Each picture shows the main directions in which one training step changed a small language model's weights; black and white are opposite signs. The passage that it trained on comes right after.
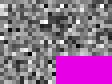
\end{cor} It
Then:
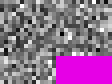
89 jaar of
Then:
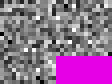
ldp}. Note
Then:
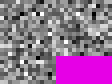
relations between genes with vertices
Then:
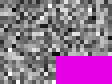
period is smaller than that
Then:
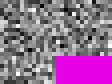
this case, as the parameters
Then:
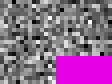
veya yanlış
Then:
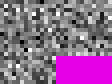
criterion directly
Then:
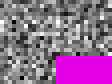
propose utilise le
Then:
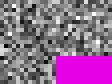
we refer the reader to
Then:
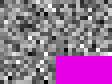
the right side we have sum
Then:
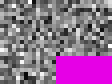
graph to a one-dimensional
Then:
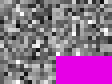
depth. By
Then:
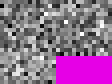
than the lengths of the
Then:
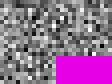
low wall shear
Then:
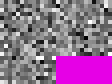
de usar suas
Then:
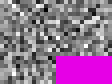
collection of Iberian
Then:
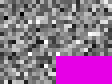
moderate convergence with
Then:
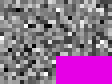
More complicated models of
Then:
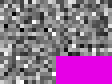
pruritus and
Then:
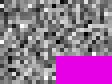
Steps (b)
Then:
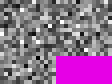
rotationally symmetric surface.
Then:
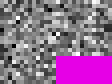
deserves many considerations
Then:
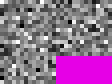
para usufruir a
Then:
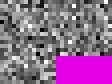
different boost factors have
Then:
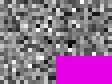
is not very sensitive
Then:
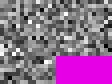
normalization is not possible.
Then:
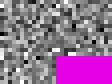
with dents'' of
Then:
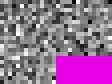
to deal with structures that
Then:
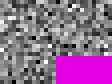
influencing the
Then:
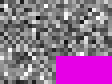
49 diprogramkan
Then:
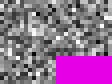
phonemes related
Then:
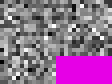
based on a lower bound of
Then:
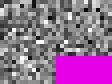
answer to this
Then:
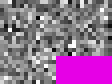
Long-time average of
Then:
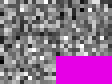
of Technology,
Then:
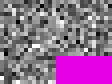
the dashed curve.
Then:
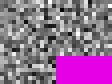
to read the word
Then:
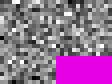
athletes running
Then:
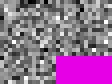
treatments are taken
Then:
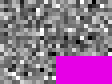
recently with the advent
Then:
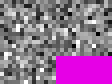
jackets which can be
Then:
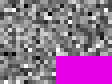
focus on the direct
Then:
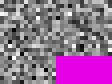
of an additive almost
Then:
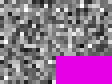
University\\ Department of
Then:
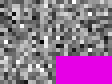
serem assumidos
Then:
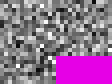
the formula, the introduction
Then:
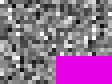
accuracy with
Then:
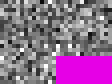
in the $B$
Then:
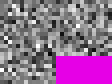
guard region \(
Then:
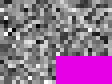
a different band. The most
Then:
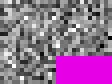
is a typical instance
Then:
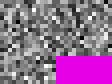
of a DOI is
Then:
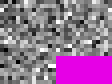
a source averaged
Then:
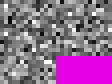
berish talab
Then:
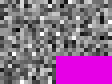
Davies and
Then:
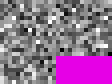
is tied to the
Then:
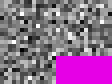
be attributed to
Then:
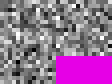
We stress the fact that
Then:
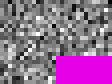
certain subcategories
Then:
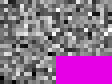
comparable to the
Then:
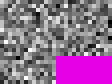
ve kendilerini
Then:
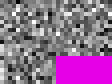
foi elaborado
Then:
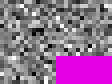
network trained on a given
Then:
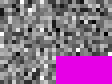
respect to $r$ and
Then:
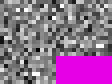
IV B and IV
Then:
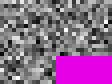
o projeto do
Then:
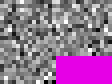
de Lera Acedo
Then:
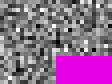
p\pi^-$ and
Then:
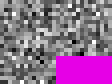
punctures (see
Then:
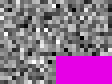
steps (ii) and
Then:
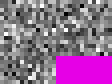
paper, including four
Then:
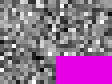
\\ Abbreviated
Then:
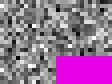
7 qiroat
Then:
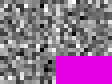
\leq G$ and
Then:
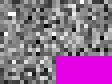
of the perfect
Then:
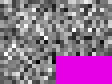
setting) with the Li
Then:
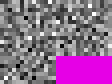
for high and low density,
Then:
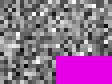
entries of unitary
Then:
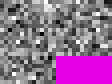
la sociedad
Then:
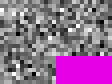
exchange, which results
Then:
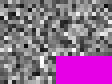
operator equations including convergence
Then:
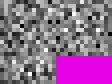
of the ODE variables
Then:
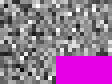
region of the lasso
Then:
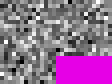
yang hidup di
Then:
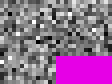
análisis de
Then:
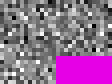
presented in modern notation in
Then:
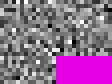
in the lattice of closed
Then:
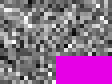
construct numerical methods that can
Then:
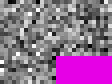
and we conclude \[
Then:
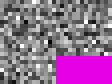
origin (with respect the
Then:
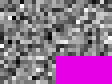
desarrollo web
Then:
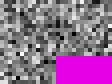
obtain a new list of
